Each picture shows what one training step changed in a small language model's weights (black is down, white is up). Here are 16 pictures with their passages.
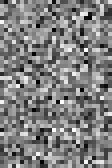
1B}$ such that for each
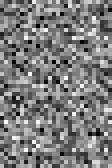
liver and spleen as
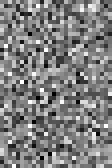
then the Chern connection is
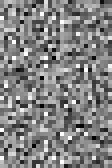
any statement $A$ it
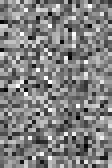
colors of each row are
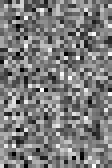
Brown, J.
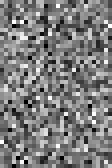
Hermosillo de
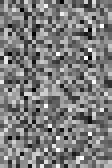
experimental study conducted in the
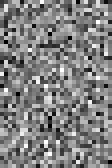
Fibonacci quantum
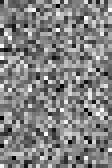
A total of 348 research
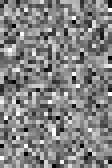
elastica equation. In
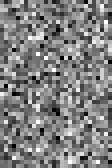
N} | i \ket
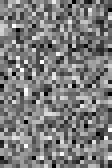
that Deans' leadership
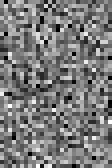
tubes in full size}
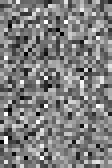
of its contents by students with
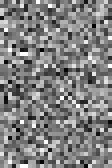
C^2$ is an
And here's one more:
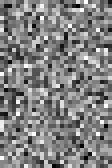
cavity design. In the following
